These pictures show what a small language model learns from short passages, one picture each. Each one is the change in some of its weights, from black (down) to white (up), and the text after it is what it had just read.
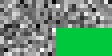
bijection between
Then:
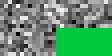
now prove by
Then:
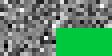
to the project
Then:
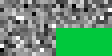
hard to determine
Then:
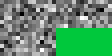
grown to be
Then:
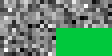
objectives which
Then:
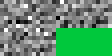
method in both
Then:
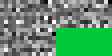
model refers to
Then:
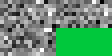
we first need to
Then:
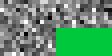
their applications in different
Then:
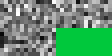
an expert
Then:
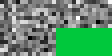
that is $$
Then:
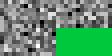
analysing the
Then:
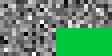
rational knots
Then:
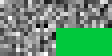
Euler class
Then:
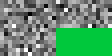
the "id"
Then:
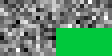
different types of applications
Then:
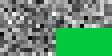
that there exists
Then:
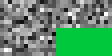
define the time when
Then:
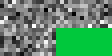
issues that
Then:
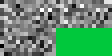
reverse inclusion
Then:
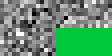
are active in
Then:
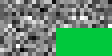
$X$ be
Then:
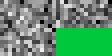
likely to have
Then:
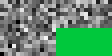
have the same
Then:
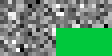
diet. The
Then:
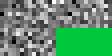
under biased
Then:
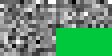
shall interact with
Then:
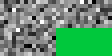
for further application
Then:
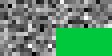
look at the
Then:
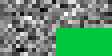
$\Lambda$ be
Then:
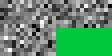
consider a map
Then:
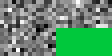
p$, which are
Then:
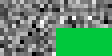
defined in a
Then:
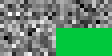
rate of 12%
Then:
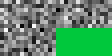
the generalized
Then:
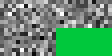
a compact topological space
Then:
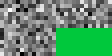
numbers} We
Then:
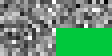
fixed point except
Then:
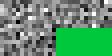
following ways:
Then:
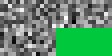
under the morphism
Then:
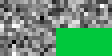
various professional
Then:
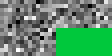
kind of impact
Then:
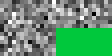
always exists, we
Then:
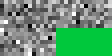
graph metric.
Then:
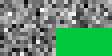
the noise. In
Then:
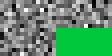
the war
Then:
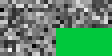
scaled based on
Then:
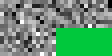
def. +
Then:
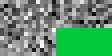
with arbitrarily
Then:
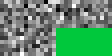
running the
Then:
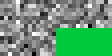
- \nabla
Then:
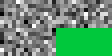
strengthens or
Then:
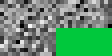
side replace
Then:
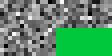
of sparse
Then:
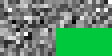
and death of
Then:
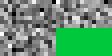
\P$ is
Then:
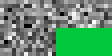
use spinach
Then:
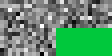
of solutions to
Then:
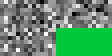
accuracy of three
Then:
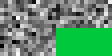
an uncertain
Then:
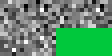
1 Help
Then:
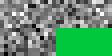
this sector
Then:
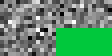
fog computing
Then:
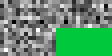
space and let
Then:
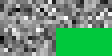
weaker relations between
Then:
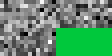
for enhancing
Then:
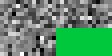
of hemming
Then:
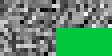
is a challenging
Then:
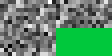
to reach a loss
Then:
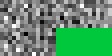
patients received
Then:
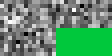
interest of human or
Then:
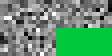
smaller for
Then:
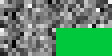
Theorem 1.
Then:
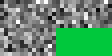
symptomatic care
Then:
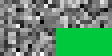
who develop and
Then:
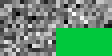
In fact, paper
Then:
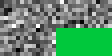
the representation of the
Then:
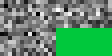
diverse real physical
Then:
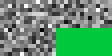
the evaluation model
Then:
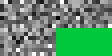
results in the
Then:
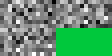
results show that
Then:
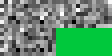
exterior by
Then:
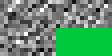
unknown environment with
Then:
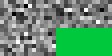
Balance of
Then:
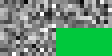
all adapted
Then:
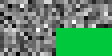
differ by a
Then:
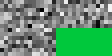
a need for
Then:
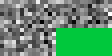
value of the
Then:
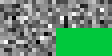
Poisson structure
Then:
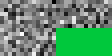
change is a
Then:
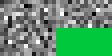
a Poisson
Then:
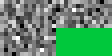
its own
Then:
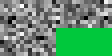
The nonzero vertex
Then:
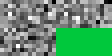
$P$ such
